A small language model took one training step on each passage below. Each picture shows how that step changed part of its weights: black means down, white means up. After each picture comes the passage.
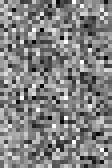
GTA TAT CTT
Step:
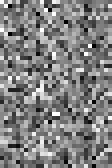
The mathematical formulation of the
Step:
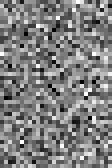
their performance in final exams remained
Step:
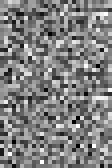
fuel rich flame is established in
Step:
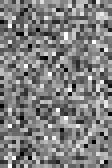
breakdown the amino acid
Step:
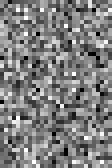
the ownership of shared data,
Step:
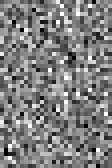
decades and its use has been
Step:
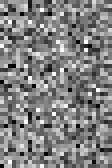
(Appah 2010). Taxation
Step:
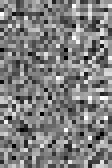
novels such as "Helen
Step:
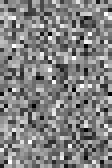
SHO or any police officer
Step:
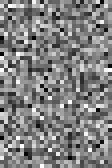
Citizen Science against Marine
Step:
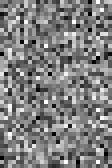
a UV stabilizer.
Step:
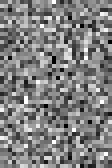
the field? Yes Competing
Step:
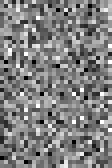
copy-out overhead has
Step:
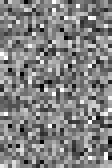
This is achieved by learning to work
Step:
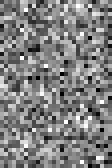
contributed to the conceptualization of the
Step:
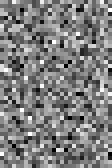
Our study proposed a framework that helps
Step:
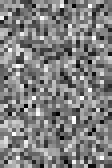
of the polyherbal
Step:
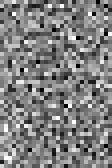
a comparatively more ordered
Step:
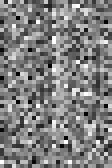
+ \lambda_{acc}
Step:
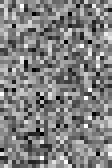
in reducing violent and criminal
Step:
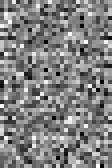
Board size, Board gender
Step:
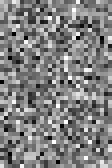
films that mean to create a
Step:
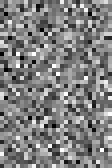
mixed with Buprenorphine
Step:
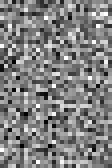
solid state show a broad signal in
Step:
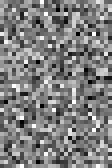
in general that the success of a
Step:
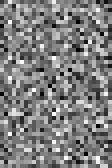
and HMCD. The
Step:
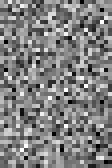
what might be achieved with the
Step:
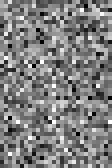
granulometric parameters, it
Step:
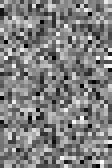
with SMS Support among the identified
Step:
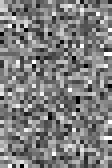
other applications for a broader validation of
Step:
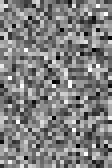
Chithra T.¹,
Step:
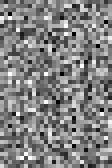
standardize quality financial reporting around the
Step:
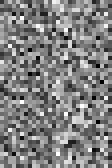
& \dots & \vdots
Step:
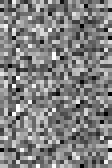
Education Emerging Economies
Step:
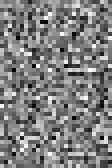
every year, the findings might be
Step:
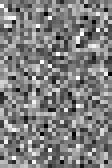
altered intervention plan with the aim
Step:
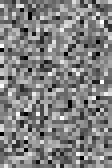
expertise / pre-existing knowledge
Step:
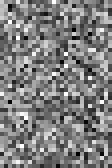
industry and energy in light of the
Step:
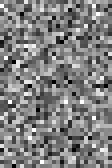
to track key trends in XR activity
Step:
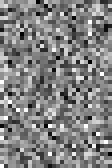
cell stack is operated at
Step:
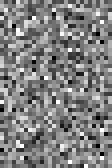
pcm for the training dataset for
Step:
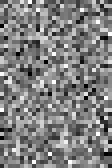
ionalyser. For each
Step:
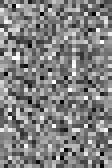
physiological, and environmental factors that
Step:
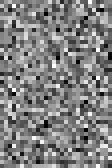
Y. (2018) conducted a
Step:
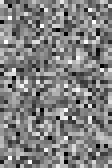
saved from sin, then
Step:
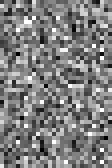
for wireless sensor networks,"
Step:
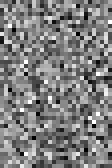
using computer help in the analysis of
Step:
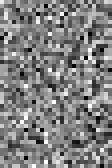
structure is due to the increased
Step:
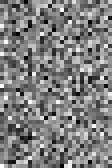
"International financial security" teaching methodology
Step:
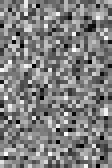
the two methods were compared, to
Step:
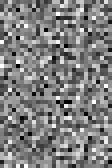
simulation tests were conducted for the same
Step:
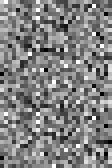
profession is well- respected
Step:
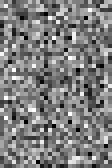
considered as one of the most critical
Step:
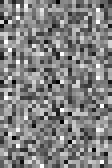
SEM. Addition; the
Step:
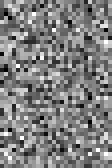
Water, Sanitation and
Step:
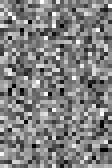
most noteworthy species
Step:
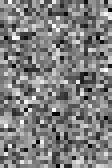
Drive, Single point
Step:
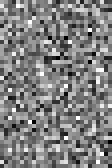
for you personally. However,
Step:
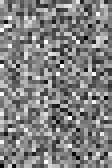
possible physical-based alternative treatments for
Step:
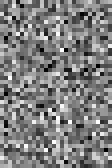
The Confederation of
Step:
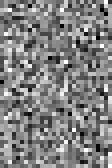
A correlation of +0.70
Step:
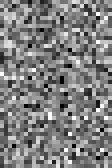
potential risks and benefits during this
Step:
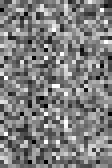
DeLone and McLean
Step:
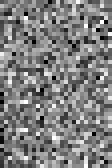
dynamic wheel loads",
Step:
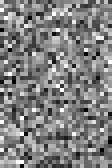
bioavailability increase of
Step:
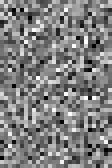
magnesium sulphate,
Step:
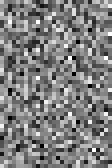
the Si₃N₄ layer results
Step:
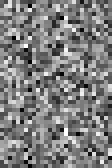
evaluation. Table 1. Mean,
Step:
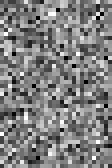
R groups = a. Frequency
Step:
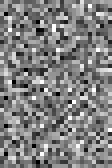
Abbr abbreviation
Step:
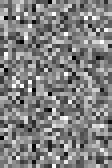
symptoms associated to excessive semen
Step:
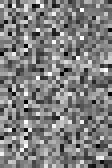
almost the entire Bororo
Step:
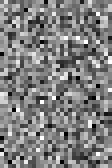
and other nations (Gentile
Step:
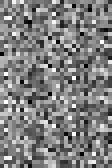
capacitance of the fuel cell
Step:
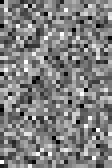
8 mm, the standard deviations
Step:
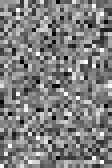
the predetermined conditions.
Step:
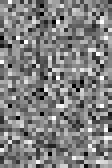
tools and chargers used by the
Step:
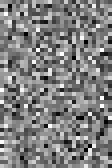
has a large database, which is
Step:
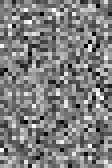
are applied but with some limitations.
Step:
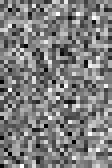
The cases were classified based on a
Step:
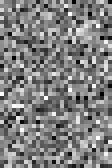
officer in charge of track
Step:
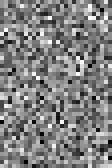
offered by the company and it can
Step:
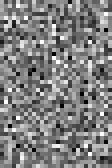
political support or attention for DEI
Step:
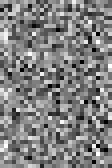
management, storm water,
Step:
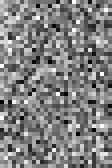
stop the root resorption,
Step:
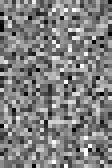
ionizes and swells;
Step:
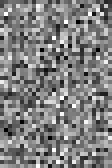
far as energy intake is concerned.
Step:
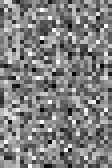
or technique well-known to
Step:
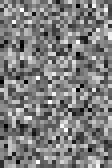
in an inorganic solution that
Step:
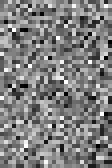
this study is not consistent with the
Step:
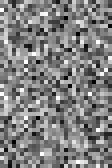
higher the T-value, the
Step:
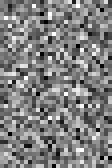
have become internalized from previous
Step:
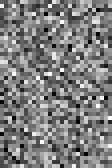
positioned on a flat surface.
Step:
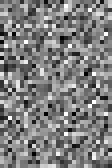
males and 34% were females
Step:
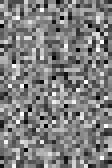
on the data. This margin
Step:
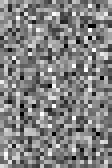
the need to be or appear to
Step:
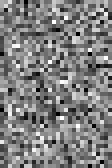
based on the precedence diagram
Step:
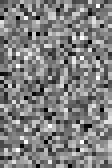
with large scatter. Scatter
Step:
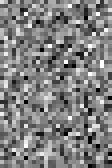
towards the safety assessment of the several
